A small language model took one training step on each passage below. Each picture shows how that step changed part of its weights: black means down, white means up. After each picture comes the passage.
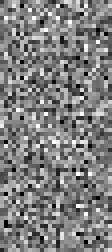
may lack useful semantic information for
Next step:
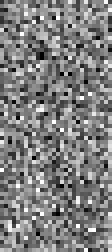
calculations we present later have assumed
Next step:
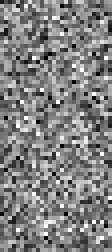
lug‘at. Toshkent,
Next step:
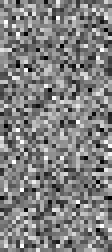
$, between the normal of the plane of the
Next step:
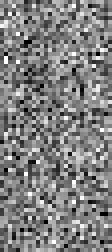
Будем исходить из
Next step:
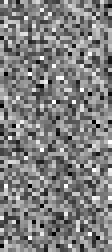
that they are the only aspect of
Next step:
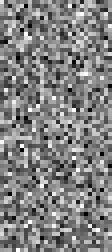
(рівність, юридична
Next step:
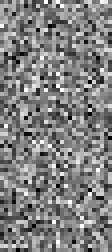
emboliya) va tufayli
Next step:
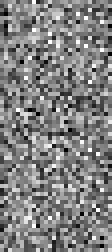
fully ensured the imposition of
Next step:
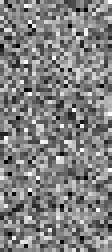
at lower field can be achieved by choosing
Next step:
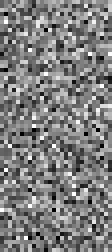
muammoli vaziyatlarni
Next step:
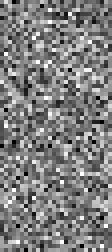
individuals exploring global broadcasting
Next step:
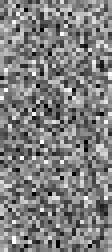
точки зрения выгоды и
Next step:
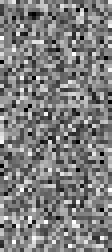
folgende Abbildung 8 von
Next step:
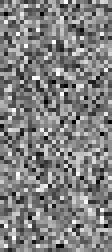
extremal code of length $24k$
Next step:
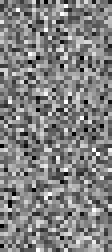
the retarded function we obtain from
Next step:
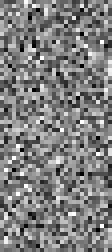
vector at the current iteration step, while
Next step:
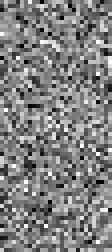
is a consequence of the chiral symmetry
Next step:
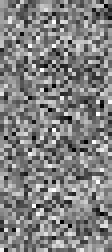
creative thinking, motivation, distance
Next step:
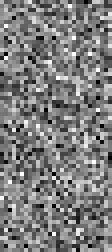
cryo-converters made of
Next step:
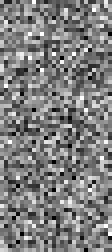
la regulación de las medidas en
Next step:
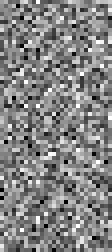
of Bell's theorem is based on the
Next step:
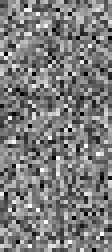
reduce the resolution in the first estimation
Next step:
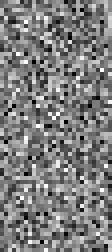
variability causes their ISI values to be
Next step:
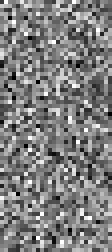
gaseous state. The simulations will be
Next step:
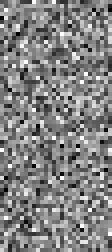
no ensino fundamental, a fim de dar
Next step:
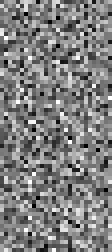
yields a (doubly robust)
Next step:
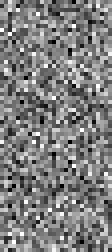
messages through them. However, in
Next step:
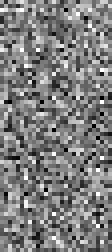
va xizmat ko'rsatish
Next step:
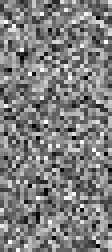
end of the stack rose well above the
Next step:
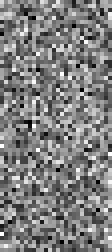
This system therefore has a close analogy to a
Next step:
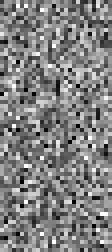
общагой. (Даже
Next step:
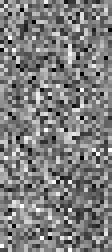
functions in the rooted staggered
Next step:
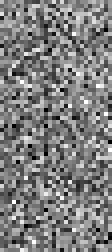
қарор қабул қилиш
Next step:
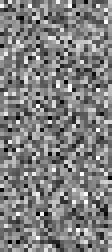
зелений продукт ЦСР
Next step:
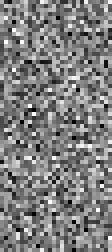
soorten in Saint-Denis
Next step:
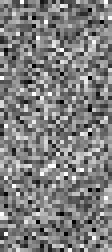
Petroleum Research Fund grant
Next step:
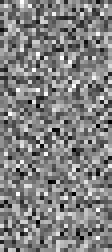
phase space. Switching the mass
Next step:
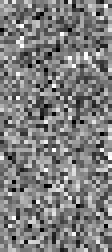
clusters containing $N$ polarons for $N
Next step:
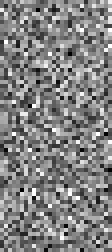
the primordial GW peak in our
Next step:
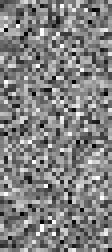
with (a) La-based and (b)
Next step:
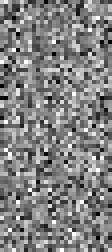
on välja töötatud
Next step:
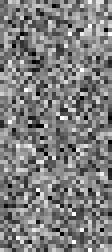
asosida adabiy ertaklar va
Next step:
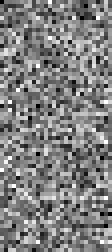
и кровавая. Введение
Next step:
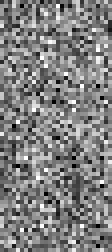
oshirish o'quvchilarning
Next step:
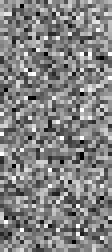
Krasnovskiy kognitiv
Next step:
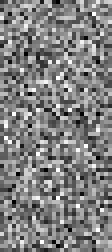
where written in component form, the quantities
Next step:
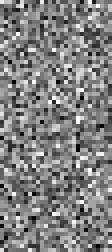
munosabat bildirishni
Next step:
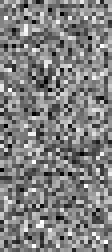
basic since their only target is to not
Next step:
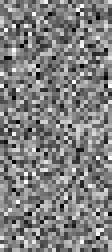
value of $\dM$ too large to be
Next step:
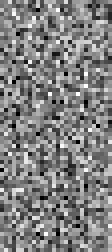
it is rotated to better show the velocity
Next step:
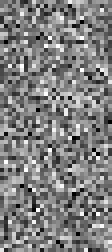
the planner can commit to each
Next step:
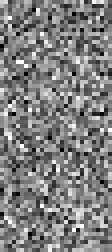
числе хронических
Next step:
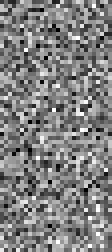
Fuente: Elaboración propia La
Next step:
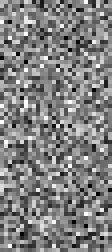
Firenze, Italy}
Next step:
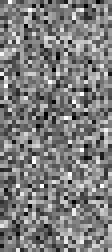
экстремизму от 9
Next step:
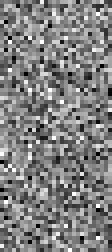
spinful fermionic quantum dot is initialized
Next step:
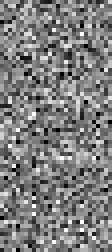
the lower jaw, arthritis and
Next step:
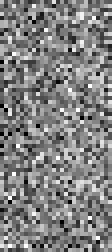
حدث فيها
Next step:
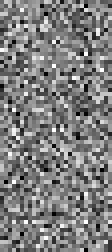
center. Underneath the
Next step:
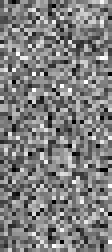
عمومی با
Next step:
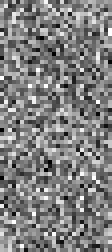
(\ref{equation1}) measures the weight that
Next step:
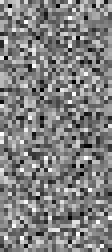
Chorjo'y orqali
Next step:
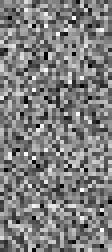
ante la no disponibilidad de
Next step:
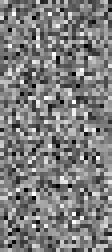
cancels the contribution due to jet radiation in
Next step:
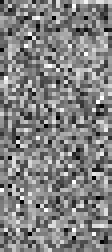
отчуждение от всех
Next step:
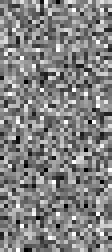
where localised structures develop into drifting
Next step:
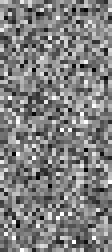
above splitting kernel $\cal K$
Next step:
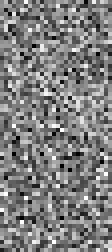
2018. Pembelajaran
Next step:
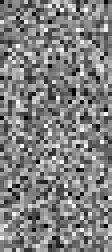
also at risk of heavy suppression
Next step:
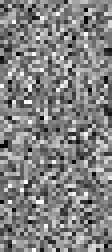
membentuk Cu_2O
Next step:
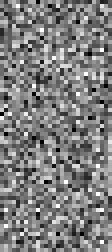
estimate is valid, barring
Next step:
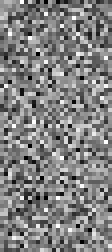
\chi$. The self-stabilizing
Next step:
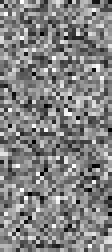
description of which can be found elsewhere
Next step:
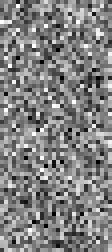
odd, the truncated normal form
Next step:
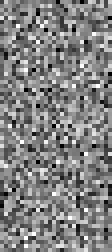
emergence}, Nature Reviews
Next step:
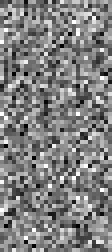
rest frame of the $KK$-pair
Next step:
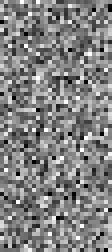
a base, and have a second side of
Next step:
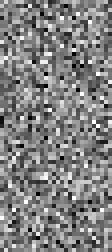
the Stern-Brocot tree to
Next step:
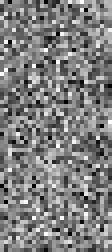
van de gemiddelde verandering
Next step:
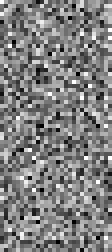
cluster expansion and the mean field approach provide the {\bf
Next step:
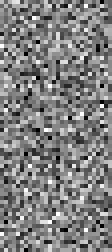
chuqur o'rganilmagan
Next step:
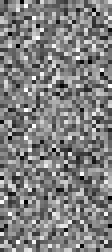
be also understood that an aromatic
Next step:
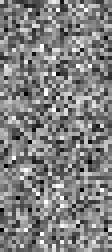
Database (goods and
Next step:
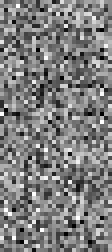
need to check at most $n + m$
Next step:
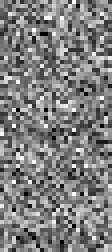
S. B-Some aspects of formation
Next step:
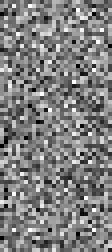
of neutrino flavors to be less
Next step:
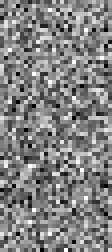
узокроқ тутишига,
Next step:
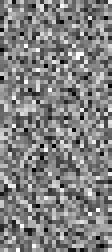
high-purity rod heated by
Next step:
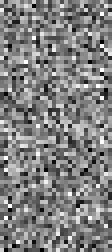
Root vegetables contain up to
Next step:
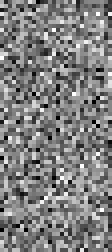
knowledge we are the first to show X-ray
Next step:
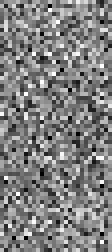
\emph{constant} over the range of
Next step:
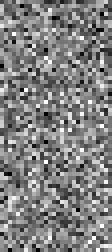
va ahamiyati ham alohida
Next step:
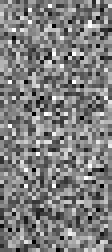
of growing bacteria confined in
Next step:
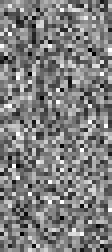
yondashuvlarning takomillashuvi
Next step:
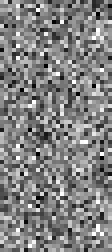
investigación no recibió ninguna
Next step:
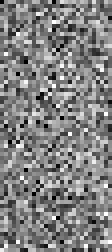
\begin{document} \baselineskip
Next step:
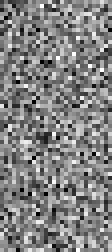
use of the Aladin viewer and
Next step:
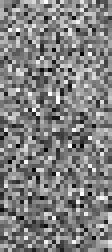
para o tema, artigos sem
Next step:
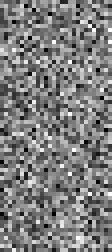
manbalariga murojaat etib
